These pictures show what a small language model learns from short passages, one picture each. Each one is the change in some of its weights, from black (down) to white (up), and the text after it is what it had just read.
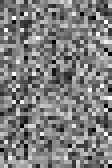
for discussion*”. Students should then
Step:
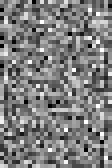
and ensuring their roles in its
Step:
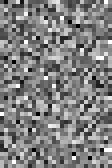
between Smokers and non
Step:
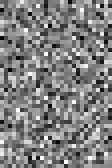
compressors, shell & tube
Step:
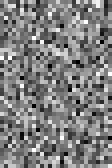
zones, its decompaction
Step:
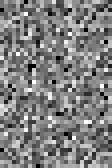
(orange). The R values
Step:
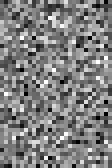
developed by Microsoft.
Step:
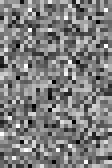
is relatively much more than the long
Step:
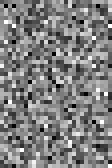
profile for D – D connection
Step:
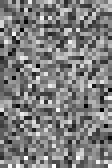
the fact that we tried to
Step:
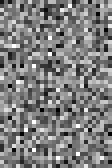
present a promising solution to these limitations
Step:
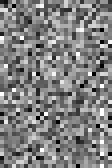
point of separation between the two of
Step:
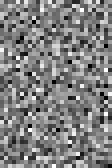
tons of data are required to
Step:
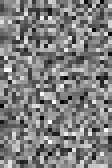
the plastic in current generation. The
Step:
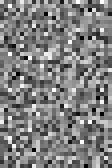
has paucity of knowledge
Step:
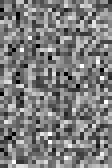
was 6.23%, fasting
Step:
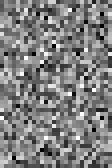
the low frequency magnetic field
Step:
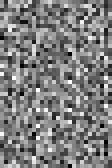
as alterations in the bacterial
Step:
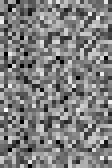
Micromorphology of
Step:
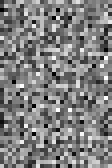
semi-structured interviews and
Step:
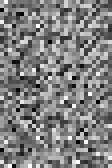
Breast Diseases-
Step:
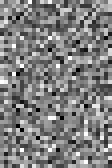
is due to the fact these
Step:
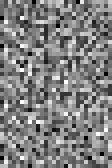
in strategic platforms and events organized by
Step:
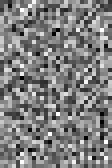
providing a larger number of samples per
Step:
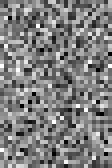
children with adenoidal
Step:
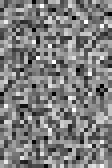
by the second factor. \square
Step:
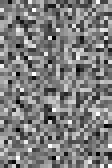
been established, it can be
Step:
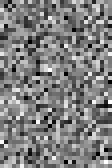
rare in their increased intensity,
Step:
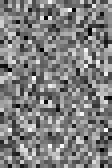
the abundance of the descriptors
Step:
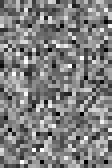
the high frequency of different types of
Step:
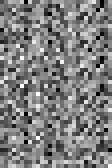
society: An introduction*. Polity
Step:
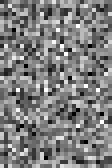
Gold Flake Honey
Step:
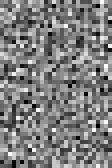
requiring changes in one or more
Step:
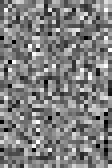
indicators, subjective perceptions regarding access
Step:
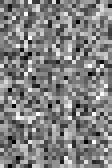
Nonetheless, there is
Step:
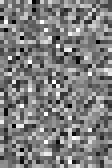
and Zoltán
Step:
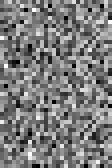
inclusive programs for individuals with an
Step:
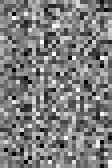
written in accessible language? Yes Are
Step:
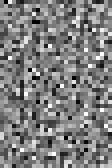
the year, when antlers
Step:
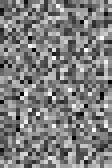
quality. Moreover, the surrounding environment
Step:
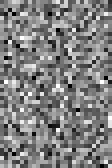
Lithuania Poland
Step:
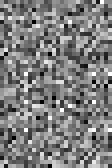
trachoma, neonatal
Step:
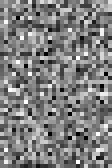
is capable of generating useful titles
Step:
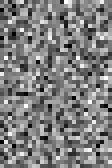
D5.2 Cultural heritage
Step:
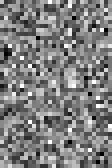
to 3rd June 2021 was used
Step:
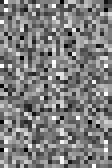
scientifically literate
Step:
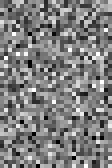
complied with the blocks of
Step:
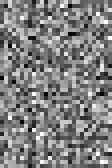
system and supporting respiratory and
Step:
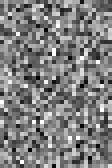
understand possible correlations between the structure of
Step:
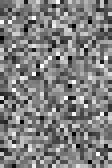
behaviors of others. They
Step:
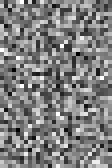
Education, Sokoto,
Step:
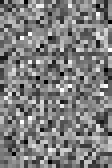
Initial stage:** In the
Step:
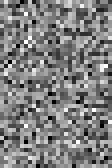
- The study was carried out by
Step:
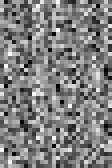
Unizik Journal of Arts
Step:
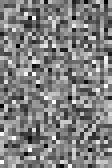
into master and slave for
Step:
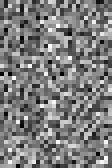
for better crop production. In recent
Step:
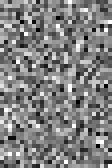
nuclear weapons (In
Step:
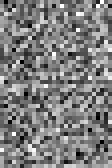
analysis". *Master's
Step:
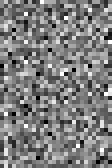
in this. The interactive method
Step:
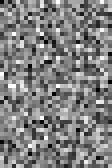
listed companies report a larger effect size
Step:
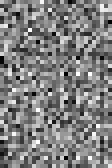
as such, they can feel the
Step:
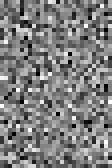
to spatially visualize how
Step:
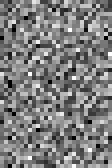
NF2. NF1 was run
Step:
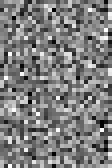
in angiographic control,
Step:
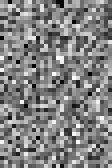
in Gb/s, when
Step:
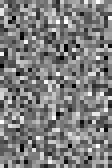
a Spanish-speaking
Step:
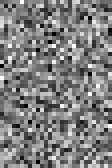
fluid flows in the collector
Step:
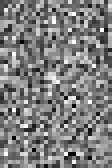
measures. ERI model was applied
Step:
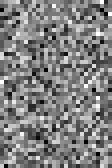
banks (low profit, liquidity
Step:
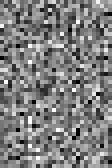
we compared the findings to see which
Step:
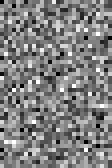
Company and also giving customers'
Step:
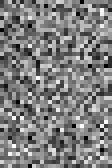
learning in the area of motivation theories
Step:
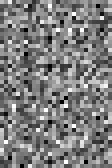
ACS system. The main aim
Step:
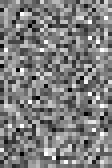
and deploy security forces strategically
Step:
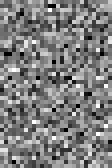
would be beneficial to the Schools
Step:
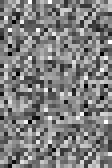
is the demographic profile of the procurement
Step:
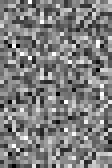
a part of many influencing factors,
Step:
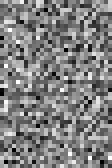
certification systems, and the development
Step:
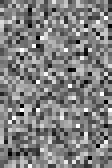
contribution of agriculture by way of increase
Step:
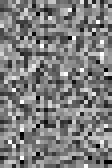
the complete network infrastructure in a
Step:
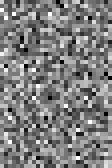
inverse form is used in
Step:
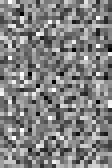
optimization SCA Sum rate
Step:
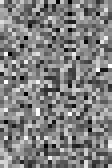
structures which are behind such errors,
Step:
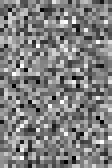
ZThmax maximum value (in
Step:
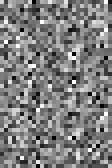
and apoptosis in
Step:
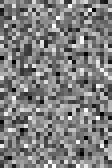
indeed contain information about soil
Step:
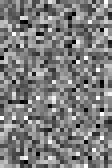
to establish the mechanism fully as suggested
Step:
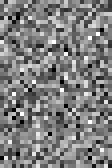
is artificial intelligence (AI). Medical
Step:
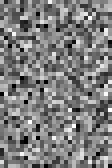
to publish an open access book
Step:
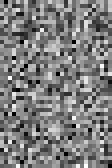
of Information Technology in Logistics
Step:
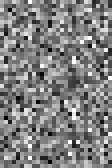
However, as of 2020, the
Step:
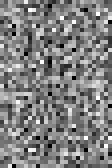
Determination of DBT
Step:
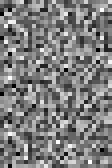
network. Additionally, a computer simulation
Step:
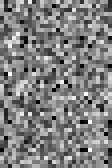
China, ⁵Department of
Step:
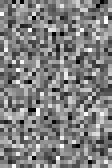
including chronic illnesses, physical
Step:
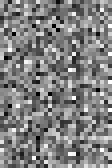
voltage of 1 volt, at a
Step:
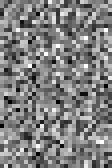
gyro, with input
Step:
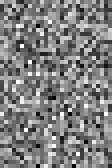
further work relates to the
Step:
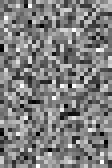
taking into consideration regional and sectoral
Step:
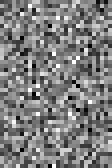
not know where instructions began
